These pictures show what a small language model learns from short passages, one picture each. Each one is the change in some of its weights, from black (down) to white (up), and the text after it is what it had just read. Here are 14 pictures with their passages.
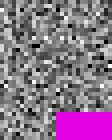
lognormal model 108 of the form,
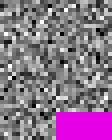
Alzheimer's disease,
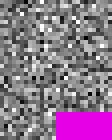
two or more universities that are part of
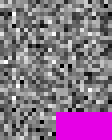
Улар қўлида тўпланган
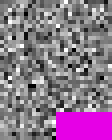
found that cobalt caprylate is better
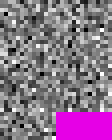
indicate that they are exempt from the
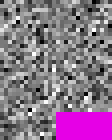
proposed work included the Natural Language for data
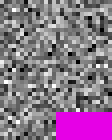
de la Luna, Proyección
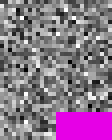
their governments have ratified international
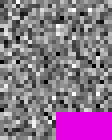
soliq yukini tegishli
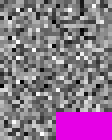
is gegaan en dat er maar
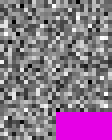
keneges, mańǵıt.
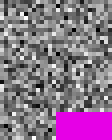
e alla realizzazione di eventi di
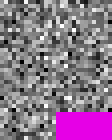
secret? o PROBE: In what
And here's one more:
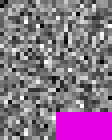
2 different temperatures, the Arrhenius
